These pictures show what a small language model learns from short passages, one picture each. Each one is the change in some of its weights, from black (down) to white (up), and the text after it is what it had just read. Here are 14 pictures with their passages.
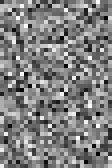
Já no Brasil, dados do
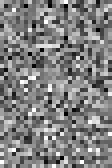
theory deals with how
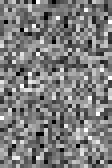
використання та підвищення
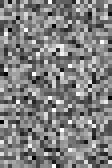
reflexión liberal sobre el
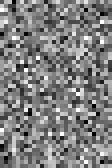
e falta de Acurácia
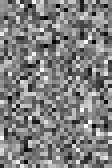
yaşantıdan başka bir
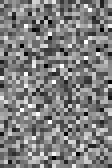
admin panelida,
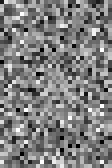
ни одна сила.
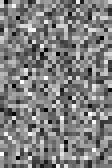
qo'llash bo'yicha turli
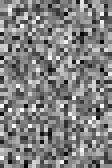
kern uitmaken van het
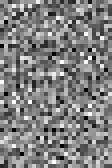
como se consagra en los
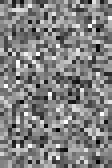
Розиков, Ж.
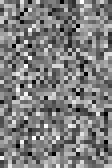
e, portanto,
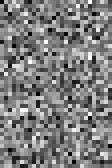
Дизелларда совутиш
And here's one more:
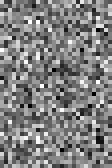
Президентининг 2023
